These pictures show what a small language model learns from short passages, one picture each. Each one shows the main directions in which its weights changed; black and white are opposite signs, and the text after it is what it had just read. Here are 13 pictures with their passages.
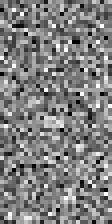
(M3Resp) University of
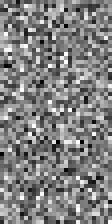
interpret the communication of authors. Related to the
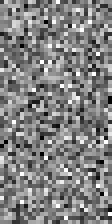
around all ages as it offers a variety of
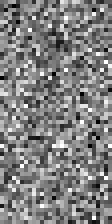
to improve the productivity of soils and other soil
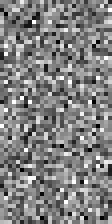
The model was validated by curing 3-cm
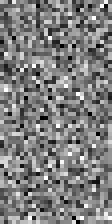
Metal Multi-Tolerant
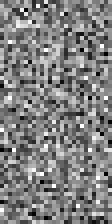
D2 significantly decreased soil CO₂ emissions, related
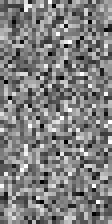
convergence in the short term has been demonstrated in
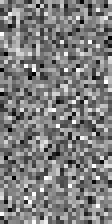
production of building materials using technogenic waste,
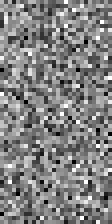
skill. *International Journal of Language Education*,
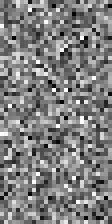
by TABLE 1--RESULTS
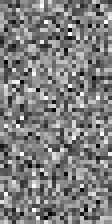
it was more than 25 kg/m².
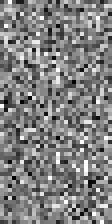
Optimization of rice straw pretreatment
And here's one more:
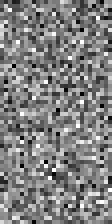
and Tian He, *Dyes and
